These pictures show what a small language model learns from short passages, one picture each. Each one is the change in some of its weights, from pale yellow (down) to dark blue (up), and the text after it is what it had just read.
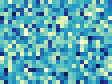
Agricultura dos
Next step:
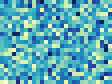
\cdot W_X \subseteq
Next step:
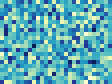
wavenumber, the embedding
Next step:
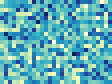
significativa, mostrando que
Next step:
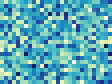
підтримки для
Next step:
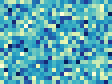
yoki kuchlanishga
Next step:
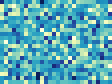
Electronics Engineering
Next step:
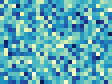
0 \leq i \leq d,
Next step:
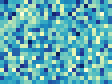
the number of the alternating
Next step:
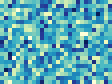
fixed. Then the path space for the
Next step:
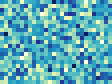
i) due to the exchange
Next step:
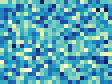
empresa torna-se
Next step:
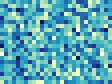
Markovian jumps in
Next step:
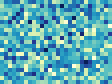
memory function that reflects the
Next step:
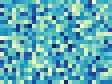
especially in cosmological models
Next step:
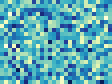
chiqilgan, hamda
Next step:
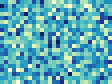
where $\theta_1 \in
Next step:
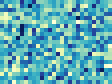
complications. *Clinical
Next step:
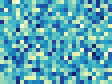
современных систем хранения
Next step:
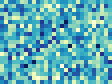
CP asymmetry in $B
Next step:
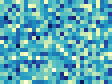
an apparent increase in the
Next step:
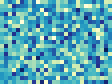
dipole moment near the frequency of
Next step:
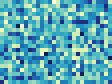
Henderson, S.
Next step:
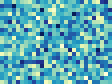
ferromagnet on a simple
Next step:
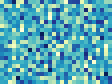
$a\in B$ or
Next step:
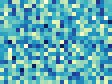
Once again, according to
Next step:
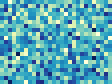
incessant rapid changes of
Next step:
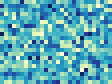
in the systems with nearly
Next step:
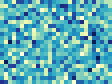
aprovechamiento en
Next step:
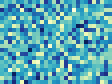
the perturbation method developed by
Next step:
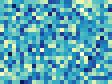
significant seasonal variation of
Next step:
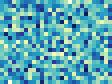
prior knowledge about
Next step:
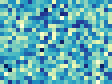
time in higher dimensions and by many
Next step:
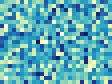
experiments a precision of
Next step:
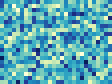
during pregnancy indicate
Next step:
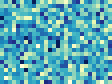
that $\sigma_{v,u}
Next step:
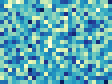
for the sake of computing
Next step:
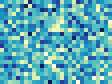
decays, stripping off
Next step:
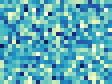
ordinary complex geometry instead
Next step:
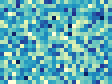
fact we don't even know
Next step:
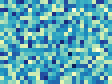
the following Corollary.
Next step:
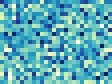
safety} in these
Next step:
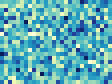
and reach a consensus through
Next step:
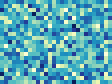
qaroriga asosan
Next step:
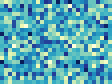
coefficient'' related to this operator,
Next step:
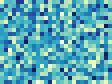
of the initial trace of
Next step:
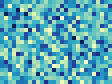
spherical harmonic.
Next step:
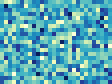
not satisfied for certain initial data
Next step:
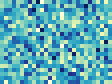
fluctuations as presented in
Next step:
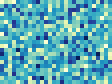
this matrix $T$ is a
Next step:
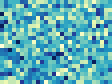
a homothetic vector field
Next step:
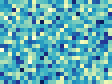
\caption{ (a)
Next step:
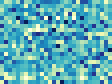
la divulgación de la
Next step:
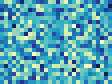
then \begin{equation}
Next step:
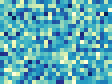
ainda que será
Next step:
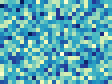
curve is the interaction energy along the
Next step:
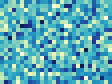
networks and studied them on a
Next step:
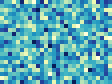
Recurrent Unit}
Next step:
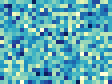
и интеграция их с
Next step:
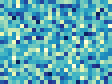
how the Laughlin state
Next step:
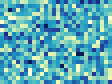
partition function incorporating the
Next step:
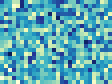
the input forces. This shows
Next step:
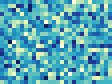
We close this section by giving
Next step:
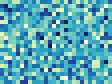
validated only for phase change memory
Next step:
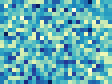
6. se vidi da
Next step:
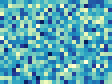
the smoothed-analysis
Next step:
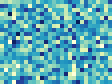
А. Толстого и
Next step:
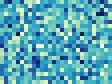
experimental demonstration of high power,
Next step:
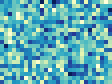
que van desde mutaciones,
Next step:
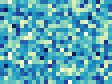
theorem holds. \begin{theorem}
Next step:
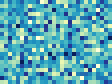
subscript $i$ stand for
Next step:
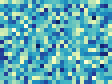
рабочих мест для
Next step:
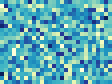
body X axis
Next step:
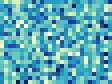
два тренінги з
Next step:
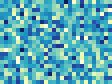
Fourier transform, asymptotics
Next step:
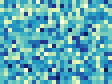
elevados de ACP
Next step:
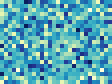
tushib qolishini
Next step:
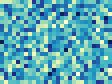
процессе диагностики
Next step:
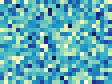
algorithm and is adapted to product
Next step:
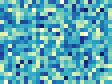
period of time, $\Delta T$,
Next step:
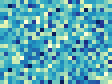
$n_b$ is the
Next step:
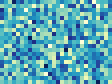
and $f$--conduction
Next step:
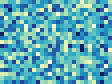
относятся к
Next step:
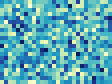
\deltaRg, which is related
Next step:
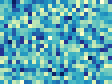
The government wants to
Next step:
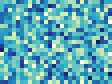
precision parameter estimation predicted
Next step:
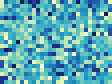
group with symplectic coefficients
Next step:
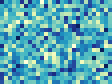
particles. It refers to the
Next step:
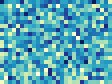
deployment model, as
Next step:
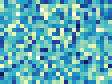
$\FST \proves
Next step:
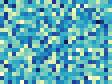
using the sign of $w'$.
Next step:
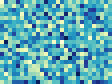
l'ouest. Par
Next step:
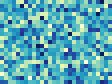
given by a rational expression,
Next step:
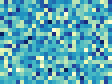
over Hopf manifolds} Let
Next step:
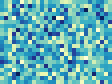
α ветра на
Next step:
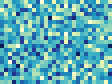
Baskı. –
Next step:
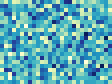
меъёрларининг 7
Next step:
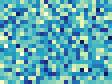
konturning aylanishi
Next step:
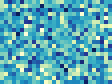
instanton transitions in
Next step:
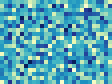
obtain the following analog of (\ref%
